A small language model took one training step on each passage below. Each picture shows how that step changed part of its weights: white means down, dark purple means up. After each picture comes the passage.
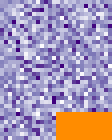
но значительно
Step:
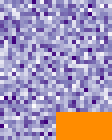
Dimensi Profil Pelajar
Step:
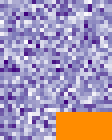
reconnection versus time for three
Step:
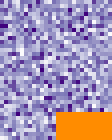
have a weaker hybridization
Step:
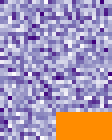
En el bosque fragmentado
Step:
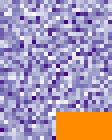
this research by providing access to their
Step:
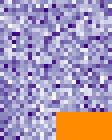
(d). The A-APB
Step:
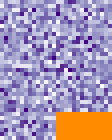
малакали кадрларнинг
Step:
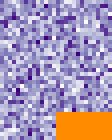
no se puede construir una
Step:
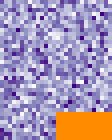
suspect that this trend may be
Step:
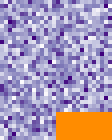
type and number of lesions as the
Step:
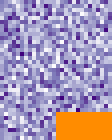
el becario/a pueda
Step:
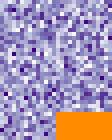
than bottom-up}: The
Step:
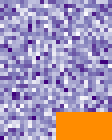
suisse de radiodiffusion et
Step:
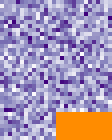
anjumanining ma’ruza
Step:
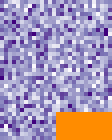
temperatures. Sherrington and
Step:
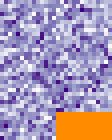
Abduvalitov, Ergash
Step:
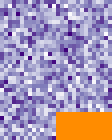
та проведення уроків із
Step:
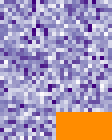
and proposed~\cite{close1}
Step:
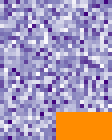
our main findings and present our
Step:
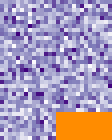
Matthau) aboga por
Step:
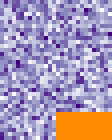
of the Process Off Oxidation of
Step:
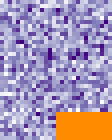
sobre eutanasia integrada por
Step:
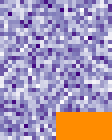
main purpose of this trigger
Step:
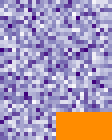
the exciton energy redshifts with
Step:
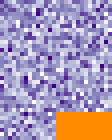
image information, our method performs
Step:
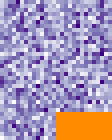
the propagator at the center of the
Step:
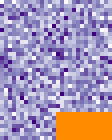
categorias de trabalho
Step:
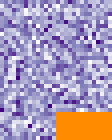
instituição de ensino superior e
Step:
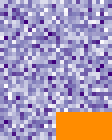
model. However, we cannot
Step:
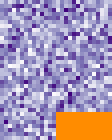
visual search, conducted mainly
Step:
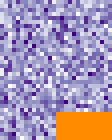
in Fig. \ref{fig5}. Let
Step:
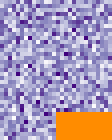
Zamonaviy ilmiy tibda
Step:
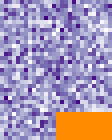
Surat Keluar e.
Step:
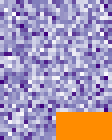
que pode ser mais influente que a
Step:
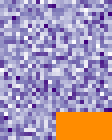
investigar sobre cómo se
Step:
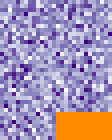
yetarlicha boyitadi;
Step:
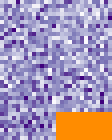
processing delay and queuing delay,
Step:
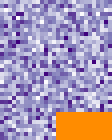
the CFI's utility by
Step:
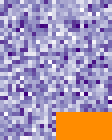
shared repository of memories
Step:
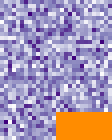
one extra Gaussian integration per
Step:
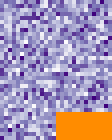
count per segment, denoted
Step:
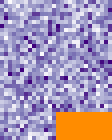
tipi izolatörler
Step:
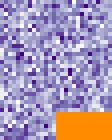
«Без тіла»,
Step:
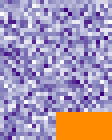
dynamics within 100 fs,
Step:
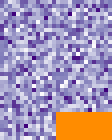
maximiser le potentiel des
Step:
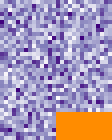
narrow normal distributions while
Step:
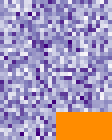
una rama familiar con alta
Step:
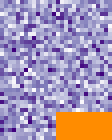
observed anomalies in terms of only one
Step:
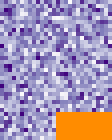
dots. It can clearly
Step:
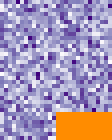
measurement function and its linearization at the
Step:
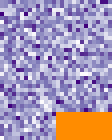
свободи, а також
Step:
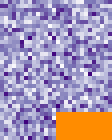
constant in time intervals $\Delta
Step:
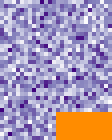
the form $$L = 3\rho_0
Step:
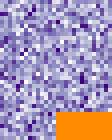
bo'limi ishlatiladi.
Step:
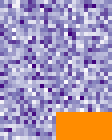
does not necessarily mean
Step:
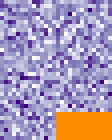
for any given $p$, there are at least
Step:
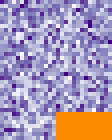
result of the differences in segmentation
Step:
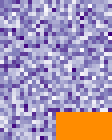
both observed behaviors: enhanced
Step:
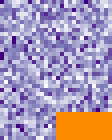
sözü kendilerine
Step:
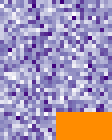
to Equity Ratio*, dan
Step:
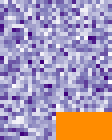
of a normalizable zero--energy
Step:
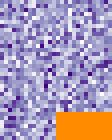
20 cm Terdeteksi 1
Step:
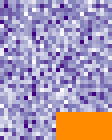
CEDEAO. Le
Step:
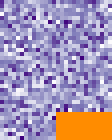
of the muon g-2 measurement by a
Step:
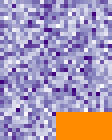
a satisfacer con la finalidad
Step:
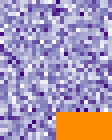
lugar y el autor que la
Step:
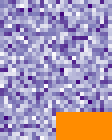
Rata Nilai Supervisi
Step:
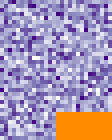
on the resistance, there are two scaling
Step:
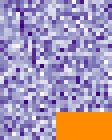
Carbon Neutral
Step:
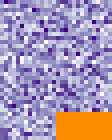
(\ref{velocity}), one has to
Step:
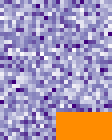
of delocalized spin moments from
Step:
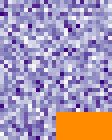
$T$ to realize, the
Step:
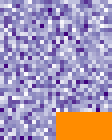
Калий-К 300мг
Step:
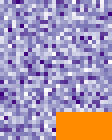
mendengar pembahasan
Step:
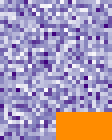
la biblioteca estará
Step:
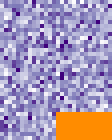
1. Untuk meningkatkan
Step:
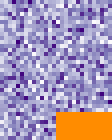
iddiasında. Pek çok
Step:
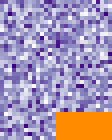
es tratar de entender no solo
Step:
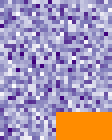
MOSCOW” Tetiana
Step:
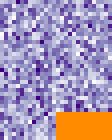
Среди пациентов,
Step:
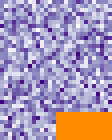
base ranker when using a
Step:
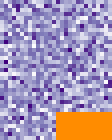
highly diverse communities, where
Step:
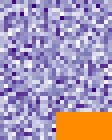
and ion milling). **Figure
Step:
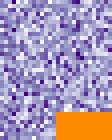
number of predicted neutrino events
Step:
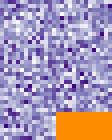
языке процесс
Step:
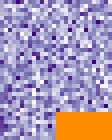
The goal is to develop a
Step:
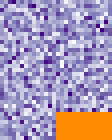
This scaling behavior holds
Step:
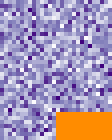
таъкидлаб ўтилган
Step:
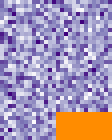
In the limit $\rho _{0}\rightarrow
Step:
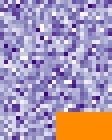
dominant predictive factors while
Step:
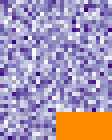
is almost independent of the
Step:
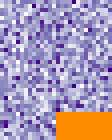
that SNIa result from at least
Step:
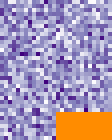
Pu, X. Li, X.
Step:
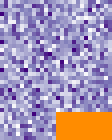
не только частной, но
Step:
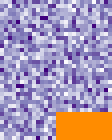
between the resulting $\ab$ relations.}
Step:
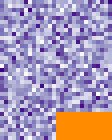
та гарантувати його
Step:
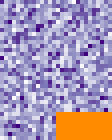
on the second derivative of the
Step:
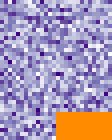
/ L$ (controlled by the
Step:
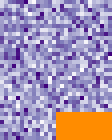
de las estructuras criminales
